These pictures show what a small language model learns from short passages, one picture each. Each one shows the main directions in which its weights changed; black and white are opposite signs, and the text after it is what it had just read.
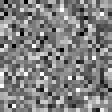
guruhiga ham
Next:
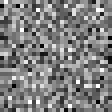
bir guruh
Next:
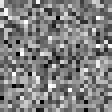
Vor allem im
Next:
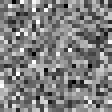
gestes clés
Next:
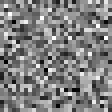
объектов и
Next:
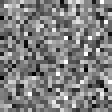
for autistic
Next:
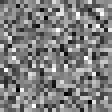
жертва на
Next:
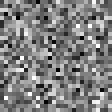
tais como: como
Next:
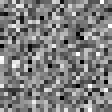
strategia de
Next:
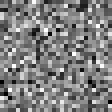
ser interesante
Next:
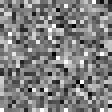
kegiatan outing
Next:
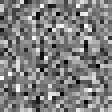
o perfil dos
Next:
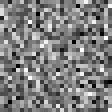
mais se produit par
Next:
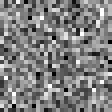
Vir için ele
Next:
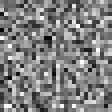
the shops.
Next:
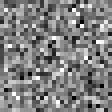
contrôle, en
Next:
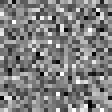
amaliy tadqiqotlar
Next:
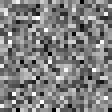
Daten zeigen
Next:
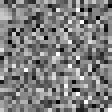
– siliq
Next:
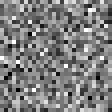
tashkil etish bo'yicha
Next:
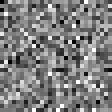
del alojamiento
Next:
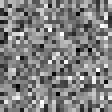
dos museus no
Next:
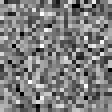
oxidante con
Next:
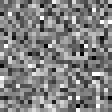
são frequentemente
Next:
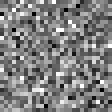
son test ve
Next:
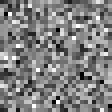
e estiver
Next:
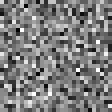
Outcomes and
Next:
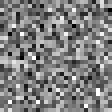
deyish mumkin,
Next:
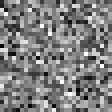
nomeou para o
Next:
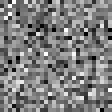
taklif asosida
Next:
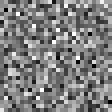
que hombres
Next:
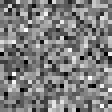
bu sebeple
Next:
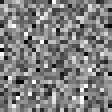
eine große
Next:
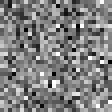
muhitlar va
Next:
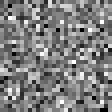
asosida malakali
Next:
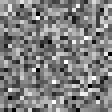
estamos construindo o
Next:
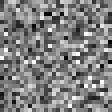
raros, mas
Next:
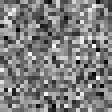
of the study found
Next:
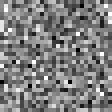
linterlash jarayoni
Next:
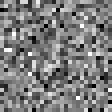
Asia and the
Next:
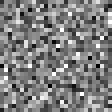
registradas na
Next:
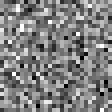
August und
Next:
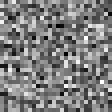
divisiones por
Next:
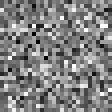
ochishdan avval
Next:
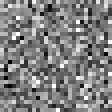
calidad de vida y
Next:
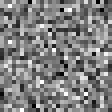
основанных на
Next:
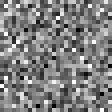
At least
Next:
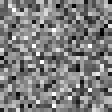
é viví, que
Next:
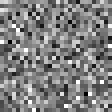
XX asrning
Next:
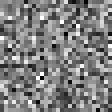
and Pediatric
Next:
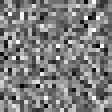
з моменту
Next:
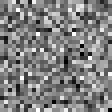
Одной из
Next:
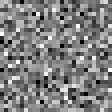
сегмент під
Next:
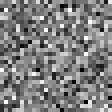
2. Вияв
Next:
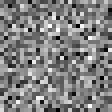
amalga oshiriladigan
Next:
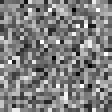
organisasi untuk
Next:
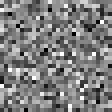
следственно за
